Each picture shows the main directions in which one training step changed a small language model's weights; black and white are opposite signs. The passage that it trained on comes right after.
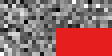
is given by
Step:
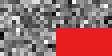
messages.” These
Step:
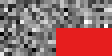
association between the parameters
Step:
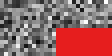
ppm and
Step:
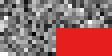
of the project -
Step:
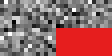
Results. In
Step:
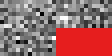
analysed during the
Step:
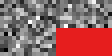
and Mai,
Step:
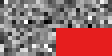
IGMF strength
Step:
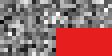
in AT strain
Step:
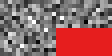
individuals of the
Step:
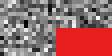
background. Assuming
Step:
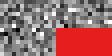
communication shall also have
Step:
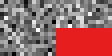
of the direct transmission
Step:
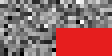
is to define the
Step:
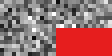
others, a better
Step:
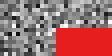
multiple factorizations
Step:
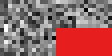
act on pairs of
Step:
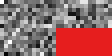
bodies that could
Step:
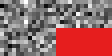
address: Department of
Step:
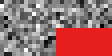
of the Common
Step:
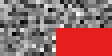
is defined as:
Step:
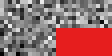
the researcher for
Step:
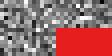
of the disease,
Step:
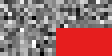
the considered above hidden
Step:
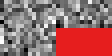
in Africa.
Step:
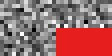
and of same quality
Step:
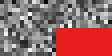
Where to
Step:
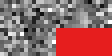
discussed previously in
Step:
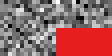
and the suppression
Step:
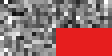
keV and
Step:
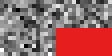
can be challenging,
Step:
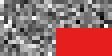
risen dramatically
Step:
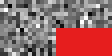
value of $\tilde
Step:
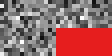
urban planning
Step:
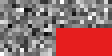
and towards Third
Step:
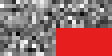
Neel temperature around
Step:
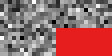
not have cubic
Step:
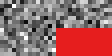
that complicated structures
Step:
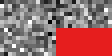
\eeqa we
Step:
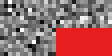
( \langle
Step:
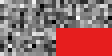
a throat
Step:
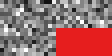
and other deep learning
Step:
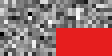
a closer analog to
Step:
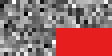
revolved around
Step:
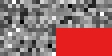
% is about
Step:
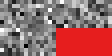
as shown by the
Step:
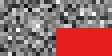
due to the
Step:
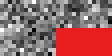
students have an
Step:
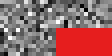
from space-time
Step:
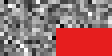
on the specific scheme
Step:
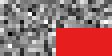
that relies on
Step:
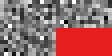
the full extent of
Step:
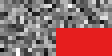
be due to increased
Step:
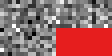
see me, now
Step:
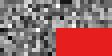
their environments,
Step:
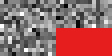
Journal of Natural
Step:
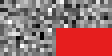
rate and the
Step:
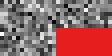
We aim to show
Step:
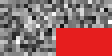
productivity and extended
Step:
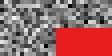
functioning as a
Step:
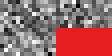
studies on the band
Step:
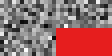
the specificity of
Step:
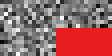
practice of virtual
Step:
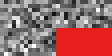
environmental factors in addition
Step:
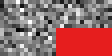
is a very important
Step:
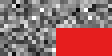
without congenital
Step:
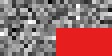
either supported or
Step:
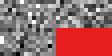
etching. During
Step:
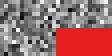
than compete with
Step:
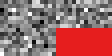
go to sea as
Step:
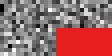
configurations. In section
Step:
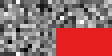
rules of competition
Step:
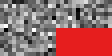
a ground state is
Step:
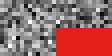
database, and in
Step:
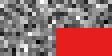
to the partition
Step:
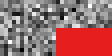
comparing the two methods
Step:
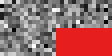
be absorbed
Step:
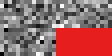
disruptive innovations
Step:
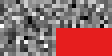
sessions and as
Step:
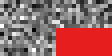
in the fixed plane
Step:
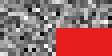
oscillators within a
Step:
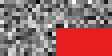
2011). It provides
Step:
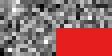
have been performed in
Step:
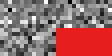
injury followed
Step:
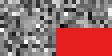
predictions for the
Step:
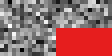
limit the possible produced
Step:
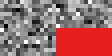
for the kinetic
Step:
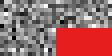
polymorphism of
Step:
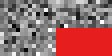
the according difference density
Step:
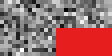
solve for the five
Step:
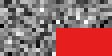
it may at first
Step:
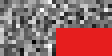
symmetry implies lower
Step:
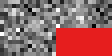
compared to the dense
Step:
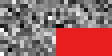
rinsed with
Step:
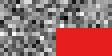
that the same could
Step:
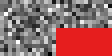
literature, several techniques
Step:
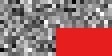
when compared to the
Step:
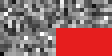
spinon mobility
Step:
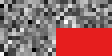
absolute effect for a
